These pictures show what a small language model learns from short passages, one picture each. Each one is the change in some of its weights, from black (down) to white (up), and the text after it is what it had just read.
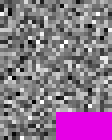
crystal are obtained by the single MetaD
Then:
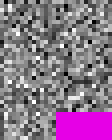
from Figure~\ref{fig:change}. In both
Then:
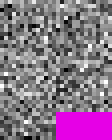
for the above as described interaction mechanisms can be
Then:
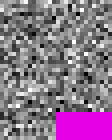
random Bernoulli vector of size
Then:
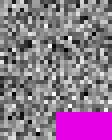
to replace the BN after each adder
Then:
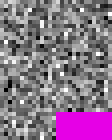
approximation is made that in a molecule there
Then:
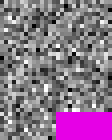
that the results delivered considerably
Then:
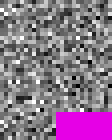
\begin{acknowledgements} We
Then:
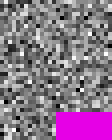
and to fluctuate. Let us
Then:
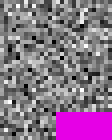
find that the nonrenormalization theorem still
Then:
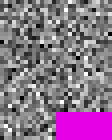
with the boundary condition that at $t=0$ the
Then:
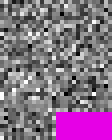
of mutation from $b_1$ to any
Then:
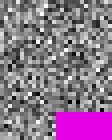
the SMBBH can also be followed up
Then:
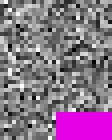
a function of $\varepsilon_{I}$, with
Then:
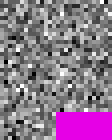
due to the computational complexity of the
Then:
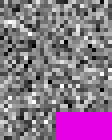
Party identification & Cat. &
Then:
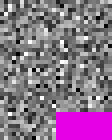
that this body of analyses would be
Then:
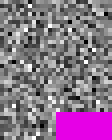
the proof. \end{Proof} As
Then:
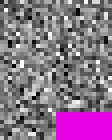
corresponds to the critical branch (where
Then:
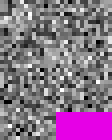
It is also known that magic states like
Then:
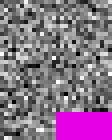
synthetic climate data, and analyzing
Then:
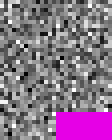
accuracy for the polarization angles.}
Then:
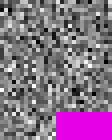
created randomly across the entire
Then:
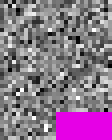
8. Neburchilov,
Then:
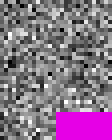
thesis, 1991), and work in
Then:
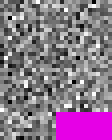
as big as that for $U=2t$,
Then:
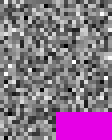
a portfolio may carry.
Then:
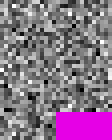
If calculate thermal properties, yes or
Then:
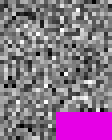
Schichtel \\ Institut
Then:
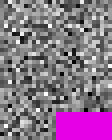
models the core of the QPU. This model
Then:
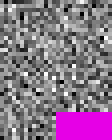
them are dealing with an ontological state.
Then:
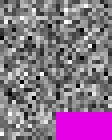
samples in the $m$-th row of
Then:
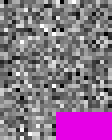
invariant under (2) and (3) and
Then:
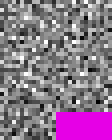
IEEEtran BibTeX style
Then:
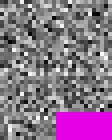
\bigl[\bp \gamma^{\mu}
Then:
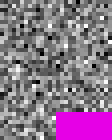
wind-wind collision shocks are
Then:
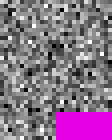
more discriminative and structured manifold
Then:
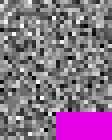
traditional nomenclature is to refer
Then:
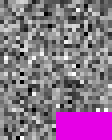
constraints seems to depend on the
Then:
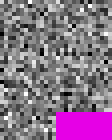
blackhole solution. We expect our results will
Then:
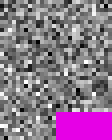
the $AVV$ triangle diagram, where
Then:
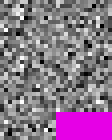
, \end{equation} the time asymmetric initial condition
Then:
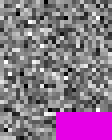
an additional sample labelled as S2 are also
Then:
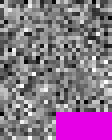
appear quasi-static and sparse.
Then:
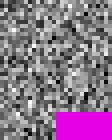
the sphere is \begin{eqnarray}
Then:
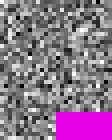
are rather interested in collective
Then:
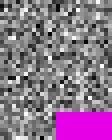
with conventional methods. While
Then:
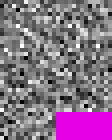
practitioners from the urban
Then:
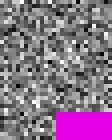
action, the adiabatic invariant
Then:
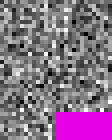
spectra using Eq.~\ref{1}. The parameters used
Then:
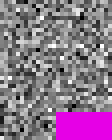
${\bf q}_1$ are suppressed
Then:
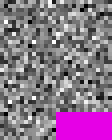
instead of k-shingles as
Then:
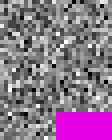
up to 15 eV. In our previous paper on
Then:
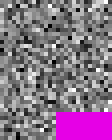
etc.). Fig.\ref{Figure4}
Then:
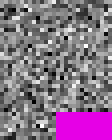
The groups of maser clouds
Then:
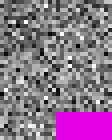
The shown results are averaged over
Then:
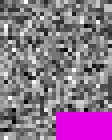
proper termination condition of FCFGS.
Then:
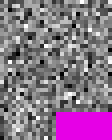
added to the \emph{analysis
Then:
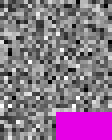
the superconformal symmetries are also
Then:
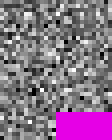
\SI{7}{\percent}, we can
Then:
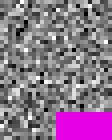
\, dx' \ . \end{eqnarray} It
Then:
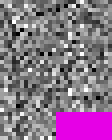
(SNR). Extensive observations in
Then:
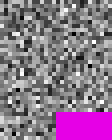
up to high energy (in the scale of plasma
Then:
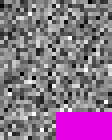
the oxygen atom at the CO
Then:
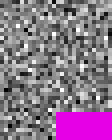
treating the class of a point as a
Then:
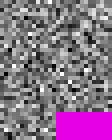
$n$ we obtain one single $\zeta$
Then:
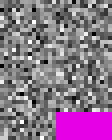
\eeq \ep \proof{}
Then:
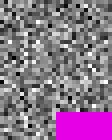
demonstrated by the inset in
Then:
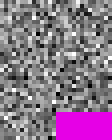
regulating arousal, attention,
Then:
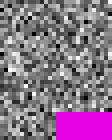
correlators in AdS / CFT
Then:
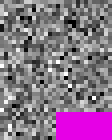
wavepackets at the peak of the laser
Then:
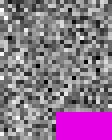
approximately vertical line $X \approx
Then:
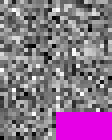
\end{align} Stability analysis requires
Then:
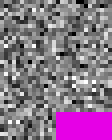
two reaction mechanisms (13) and
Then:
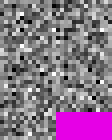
the lack of mass conservation in the
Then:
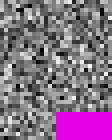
bosons. The reason for this is the
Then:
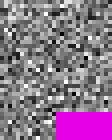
two phases: a receiver selection
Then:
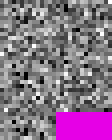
number of excited hyperons, including the
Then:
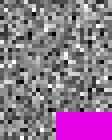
stars almost linearly correlates with their
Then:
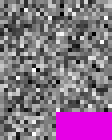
must respond to a change in
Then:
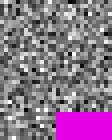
pay for message posting. \item
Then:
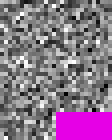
indices of the matrix and enables the
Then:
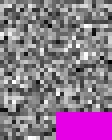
revealed correlated X-ray and
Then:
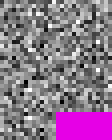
children are handled independently in
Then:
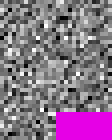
methods. Finally, some concluding
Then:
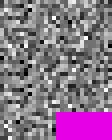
section we will briefly discuss the
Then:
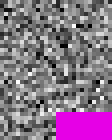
with a fixed deliberative label.
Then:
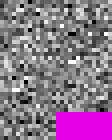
However, the copy overhead between the
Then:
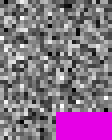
is chosen to be orthogonal to both
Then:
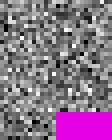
(g,h). Additionally, a
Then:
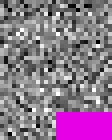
. \label{omegalin3D}
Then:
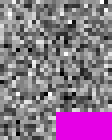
ground rotational state of CH was
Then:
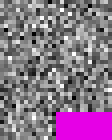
also be generalized to include Lovelock
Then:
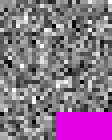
different choice of gauge from calculations made in one
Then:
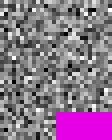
which uses the total string class $\lambda$
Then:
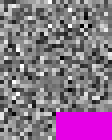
the π-complexation between the
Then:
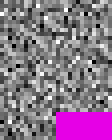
logic, which can be realized by
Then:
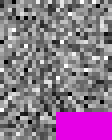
negative $c'$ predicts a larger
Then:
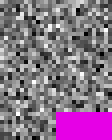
relaxation process of the photoexcited
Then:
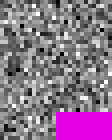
suppressor pathway in SD.
